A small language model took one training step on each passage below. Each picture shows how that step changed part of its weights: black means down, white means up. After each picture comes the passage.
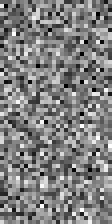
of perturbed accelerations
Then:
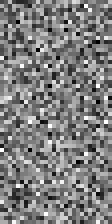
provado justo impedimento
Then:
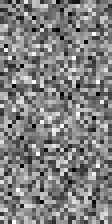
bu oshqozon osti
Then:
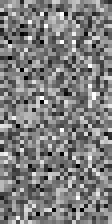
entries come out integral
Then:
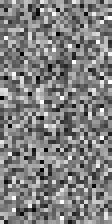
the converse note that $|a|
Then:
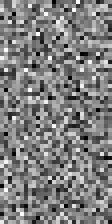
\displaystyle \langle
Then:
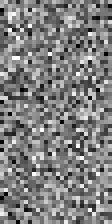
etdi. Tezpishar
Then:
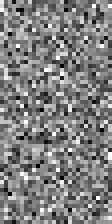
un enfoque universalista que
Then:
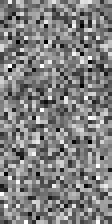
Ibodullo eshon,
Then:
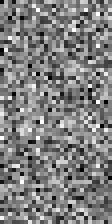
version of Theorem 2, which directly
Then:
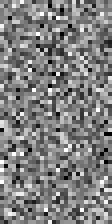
как правило, из
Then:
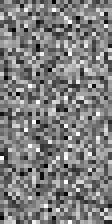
operator} In this section we present the basic
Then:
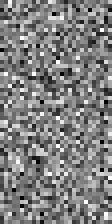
(conventionally taken to
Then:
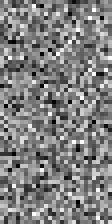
to'laydigan soliqlar
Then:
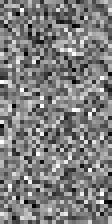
the insulator, carriers are
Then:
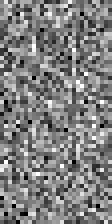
by power-laws, with
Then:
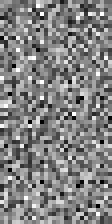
conditions (PBCs), which can
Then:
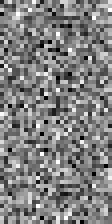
the rest of the argument, we
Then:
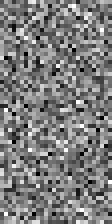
P1}, and Kirane et al.
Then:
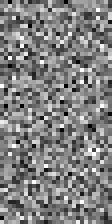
xalqlar tilidagi
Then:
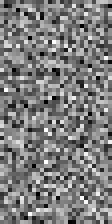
samping berupa
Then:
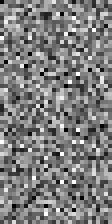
point. It is therefore important to
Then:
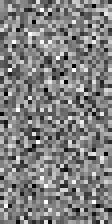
- smartfonlarda
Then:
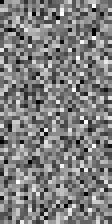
эти подходы при
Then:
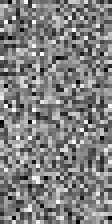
datasets. At
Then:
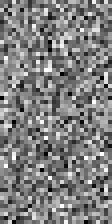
$F(A_\lambda)$ with respect
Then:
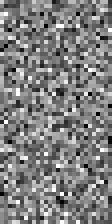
actrices reconocidas,
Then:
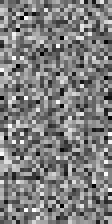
Правил. Вони не
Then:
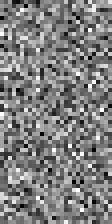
the lowest order non-zero
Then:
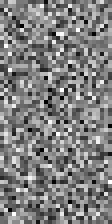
not realize that, in their case,
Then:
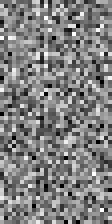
result has the following meaning in probability
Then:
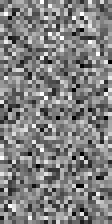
of $x$. A shift space
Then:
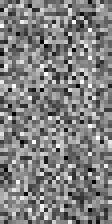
and are of current research
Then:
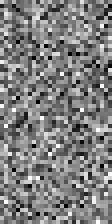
Archive}, 2023 \item
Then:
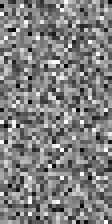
each $j\in \cJ$. Then
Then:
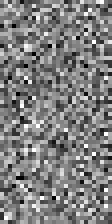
% \section{Framework
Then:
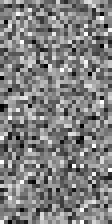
locus) commensurable with a
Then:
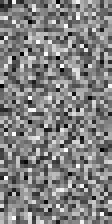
that grows at infinity with the
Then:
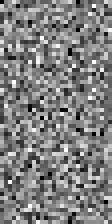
Amherst and Boston:
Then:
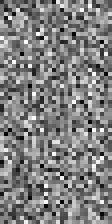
resembling the terminology used in
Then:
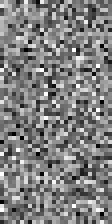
main halo. Neglecting
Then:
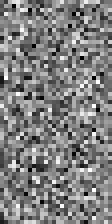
2mm Taking into account
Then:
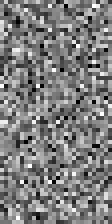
(compare Corollary
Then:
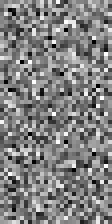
states $N=15$, reliable
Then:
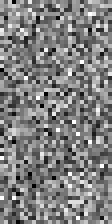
different parts of the paper, there could
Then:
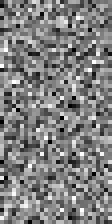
observation noise covariance for
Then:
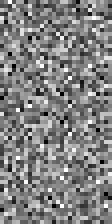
$k\geqslant 1$, then
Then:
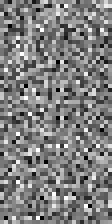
A \emph{generalized
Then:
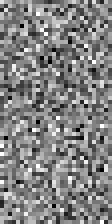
that the mass matrix $M_\nu$
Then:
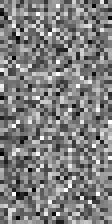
членением его
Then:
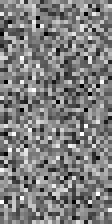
the theory of compact complex spaces in
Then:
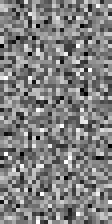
ZFC. LZFC
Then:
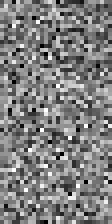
RANSAC to weed out
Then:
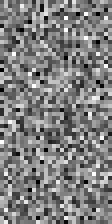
the only effect of (vector)
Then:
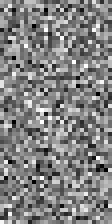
$n_0$ with fixed symmetry
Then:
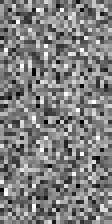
in the non-private case for a
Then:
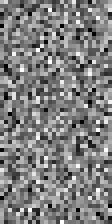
a closed $3$-form
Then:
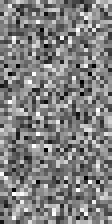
manifold $M$ is equivalent
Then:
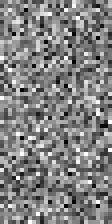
(\bibinfo {year}
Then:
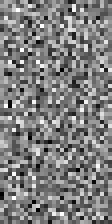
unidirectional charge density
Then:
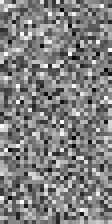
close proximity of its opposite
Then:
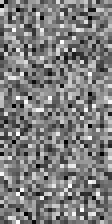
al paragrafo 3.7.
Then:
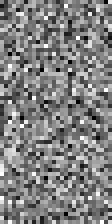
an isosurface of the lowest
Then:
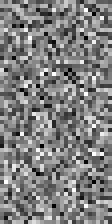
rivojlantirish uchun
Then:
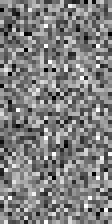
value for $M$ has been recently
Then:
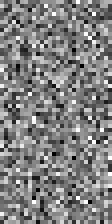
a common factor. \ It is
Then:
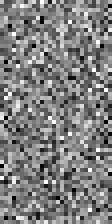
The $z$\ndash cyclic
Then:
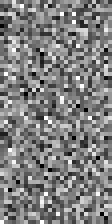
data comics authoring system allows
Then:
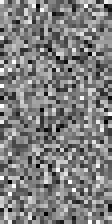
side, if we choose
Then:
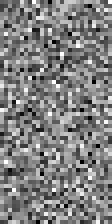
switching hysteresis
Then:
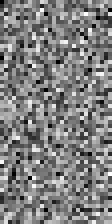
6 \delta g - 2 z \delta
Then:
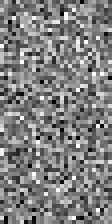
in side branches. If
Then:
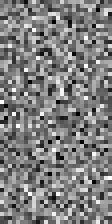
de range van de door
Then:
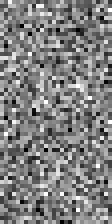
section we always assume that the
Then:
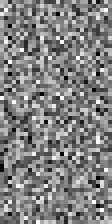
exist a representation $\pi$ of the group
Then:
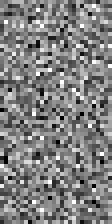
Cauchy-Riemann system in
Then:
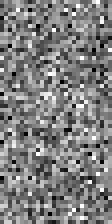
by hyperglycemia.
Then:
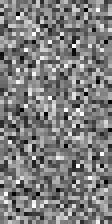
single-site potential that
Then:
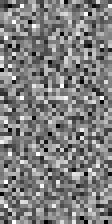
as luminosity L), in the
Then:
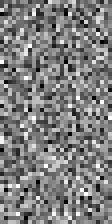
for the quadratic function in
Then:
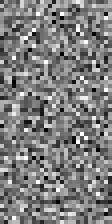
as advertised? We check
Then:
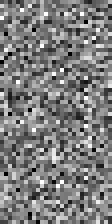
s.8). Dayanıqlı
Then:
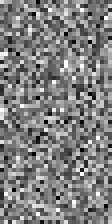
separated by a shallow
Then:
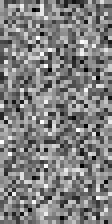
we then obtain from Cauchy's
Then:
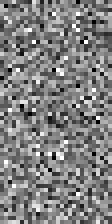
storytelling, visual
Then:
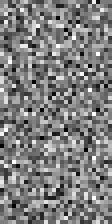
metrics with scalar curvature
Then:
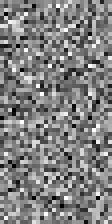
relevant quantities
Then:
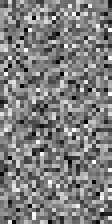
\rightsquigarrow M(n)$,
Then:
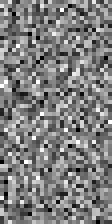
field theory associated with the modular
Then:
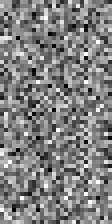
излари улчами
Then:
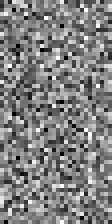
as titanium and iron
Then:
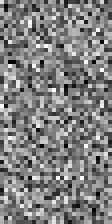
states, can be written as
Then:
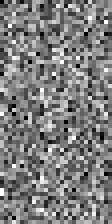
also derive further topological
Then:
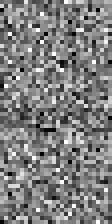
qubits. With these universal
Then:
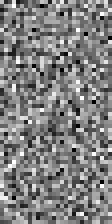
Bragg wavelength
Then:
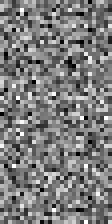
extensão do sinal para
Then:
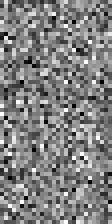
of (\ref{eq:2}) will
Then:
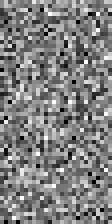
that $\bV$ is transversally
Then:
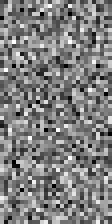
a shared medium. The
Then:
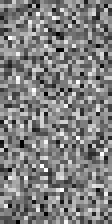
inequality (3.3a) over
